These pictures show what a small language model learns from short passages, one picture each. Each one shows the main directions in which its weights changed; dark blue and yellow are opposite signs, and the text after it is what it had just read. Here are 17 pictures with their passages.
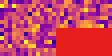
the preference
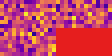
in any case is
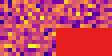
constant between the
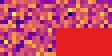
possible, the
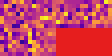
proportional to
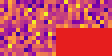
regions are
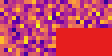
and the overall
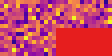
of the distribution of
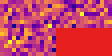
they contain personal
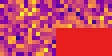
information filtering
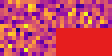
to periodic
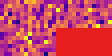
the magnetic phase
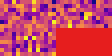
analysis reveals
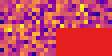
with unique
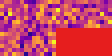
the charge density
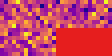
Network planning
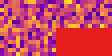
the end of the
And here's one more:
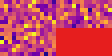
results of the
